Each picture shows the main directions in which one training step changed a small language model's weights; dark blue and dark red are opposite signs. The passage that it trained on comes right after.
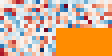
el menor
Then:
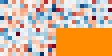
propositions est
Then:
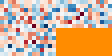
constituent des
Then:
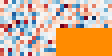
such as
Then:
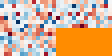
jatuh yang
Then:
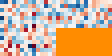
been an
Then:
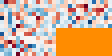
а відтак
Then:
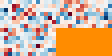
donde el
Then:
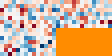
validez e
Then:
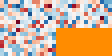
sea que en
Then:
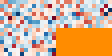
les étudiants
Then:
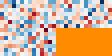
of solving
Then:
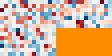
ve keyif
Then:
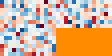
and Their
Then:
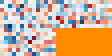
nur noch
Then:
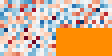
das relações
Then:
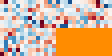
point of
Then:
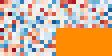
la razón
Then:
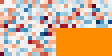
bir qancha
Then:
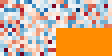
interação com
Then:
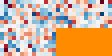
configurações mais
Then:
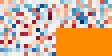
в тих
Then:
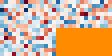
estrutura social
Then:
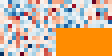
au niveau
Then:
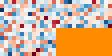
más segura
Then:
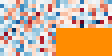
X de casos
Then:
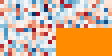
uso del
